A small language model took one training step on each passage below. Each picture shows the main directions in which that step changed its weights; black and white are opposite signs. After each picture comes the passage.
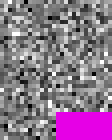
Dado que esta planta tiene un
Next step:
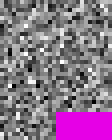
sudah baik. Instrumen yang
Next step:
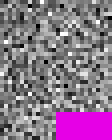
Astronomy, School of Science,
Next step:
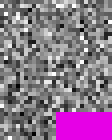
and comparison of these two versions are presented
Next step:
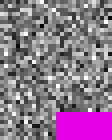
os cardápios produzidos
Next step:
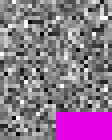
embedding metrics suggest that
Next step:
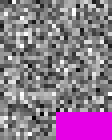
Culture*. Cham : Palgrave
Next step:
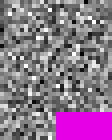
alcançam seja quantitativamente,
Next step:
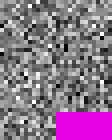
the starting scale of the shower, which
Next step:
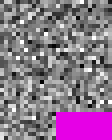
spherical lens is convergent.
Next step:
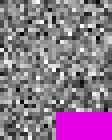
superior modulus, strength, and specific
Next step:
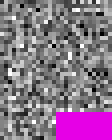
THE TEACHING OF
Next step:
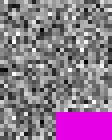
reference in ED pattern allows one to
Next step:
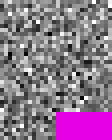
valor de x para o qual a curva de
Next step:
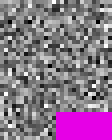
voqealariga asoslanmasa,
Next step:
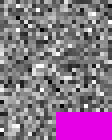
полягає в тому, що
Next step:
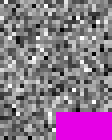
velocity relative to one another. Just as
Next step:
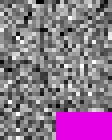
promising approximate method to calculate the
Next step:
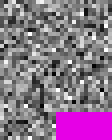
at different locations is work in progress
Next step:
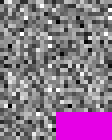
the GCM ground-state wave function
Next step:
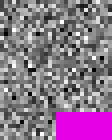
values of the final $\texttt{Dense}$
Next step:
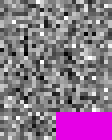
acts of corruption involving the
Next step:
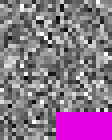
Хулоса. Ўсиб
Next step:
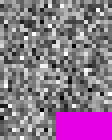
with an elevation standard deviation of
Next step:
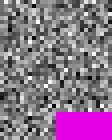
spin reorientation of Co is driven
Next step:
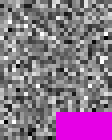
manba bo'lgan soliqlarni
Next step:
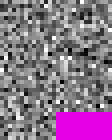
Contribution du Groupe de travail
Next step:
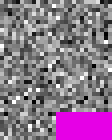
depende principalmente dos investimentos
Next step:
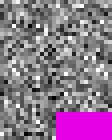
systems such as a harmonic oscillator
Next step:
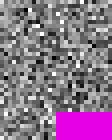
UB313 made it easy to
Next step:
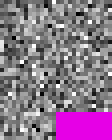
be in an entangled state, but there will
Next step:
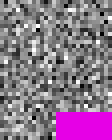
Performance and Efficiency.”
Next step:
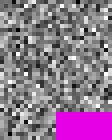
as well as the hopper shape, on
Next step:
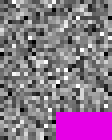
the next design cycle. The
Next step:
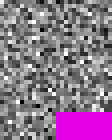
the interaction is too weak to occur the
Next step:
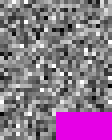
if $r\le R$ or $r>
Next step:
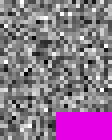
deze handeling bevoegd was,
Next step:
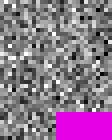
of amplification (together with the
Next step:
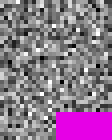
агрофонларнинг 2–;
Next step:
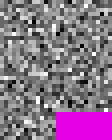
G'allaorol 2004 yil.
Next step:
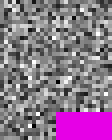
their branching ratios in all possible cascade
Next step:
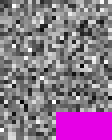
a Nb buffer layer before the deposition
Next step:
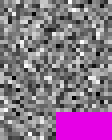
could indicate that the confusion arising from
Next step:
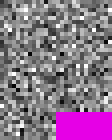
de la vida real y afianzamiento
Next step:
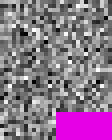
del objeto IoT implica
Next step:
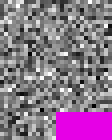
of newly synthesized heavy
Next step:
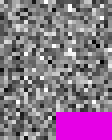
outcome can be assessed directly. The
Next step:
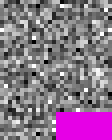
of the chiral droplet represent
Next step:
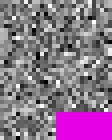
function was not so obvious initially.
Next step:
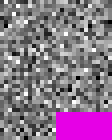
Alta (futuro do presente
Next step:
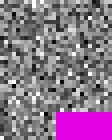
2 common blockages between all points of region
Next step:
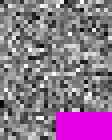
Y.}, {\sc Guenter,
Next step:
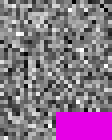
de l'ant\'eriorit\'e
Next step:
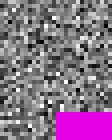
the ROSAT All Sky
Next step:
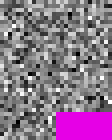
of 3 randomly implanted As
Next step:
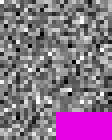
particle in an aggregate of particles are not
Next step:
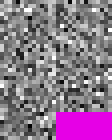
шароитидан, барча
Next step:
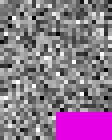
In Step 3, we recover the
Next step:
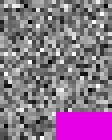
($CD62L-$) expression. In a
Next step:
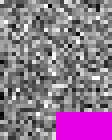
Bakanlığı verileri Tablo
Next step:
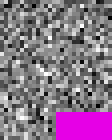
testy ABSTRACT Introduction
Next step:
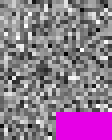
monde diversifié,
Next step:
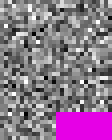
Chiesa Estomba R,
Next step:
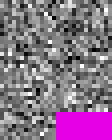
between the regions, adjusted for average
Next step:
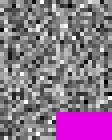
without a distance estimate for which we assumed a
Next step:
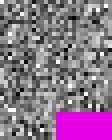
attack, on the other hand, relies upon
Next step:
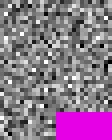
Google is regarded as the first
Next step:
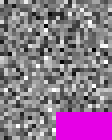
two groups' friends are
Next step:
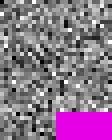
comparable to exact diagonalization, but for much
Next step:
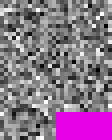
que já vem sendo realizadas em
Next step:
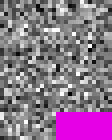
in the Kuybyshev
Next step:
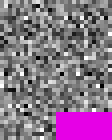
acquisition of language and
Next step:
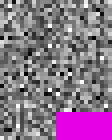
o'quvchi yoshiga mos
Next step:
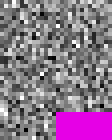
probe of the physics of neutrino
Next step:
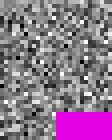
the distribution of the ISG column density
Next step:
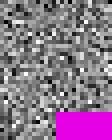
erkli o'zgaruvchi t
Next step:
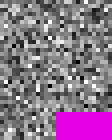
was carried out on 141 lake
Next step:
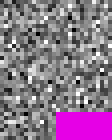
is the redshift of recombination. Also
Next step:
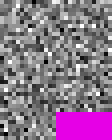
edit distance and use it to compute normalized
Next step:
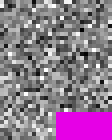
into (\ref{puason}) and integrating
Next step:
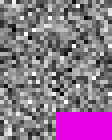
a small shear distance (50μm
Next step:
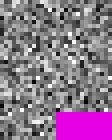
Hamiltonian structure of the system} In the above analysis the
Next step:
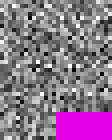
value of the resulting sums of the algorithm when
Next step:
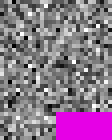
process relative to the gas, which allows
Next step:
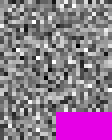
to detect. During the line search
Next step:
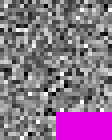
definiteness. The Reynolds number
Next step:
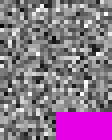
earlier as a fingerprint
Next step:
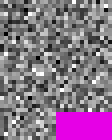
значимо увеличилась.
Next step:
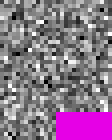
процесс. Ключевые
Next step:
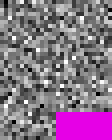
olish, aksincha, uning
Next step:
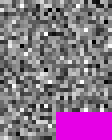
de identificar sus preocupaciones
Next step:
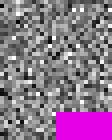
performed. The square of the matrix element
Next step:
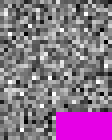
penting karena makna dalam
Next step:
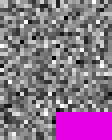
with data taking, yield a set of optical parameters
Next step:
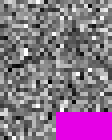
Ecuador se ha realizado un
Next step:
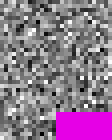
al. 2014} \begin{document}
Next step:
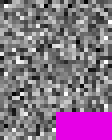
opção segura e eficaz no
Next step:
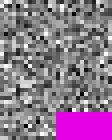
peninsular padrão mantém hoje
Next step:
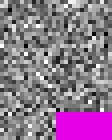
considered the emotions the gestures evoked
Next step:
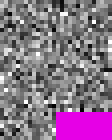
hamda Moliya vazirligi
